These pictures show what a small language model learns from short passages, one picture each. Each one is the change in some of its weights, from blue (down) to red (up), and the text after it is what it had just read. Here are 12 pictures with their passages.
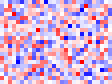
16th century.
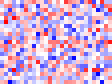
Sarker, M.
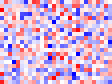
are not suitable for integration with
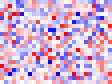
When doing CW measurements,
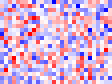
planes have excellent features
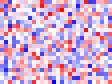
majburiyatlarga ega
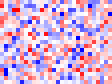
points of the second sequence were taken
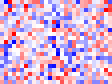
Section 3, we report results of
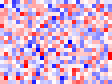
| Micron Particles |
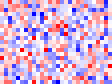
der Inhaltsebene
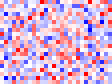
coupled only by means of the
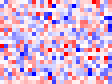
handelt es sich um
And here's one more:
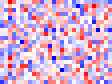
Machine learning approaches, particularly
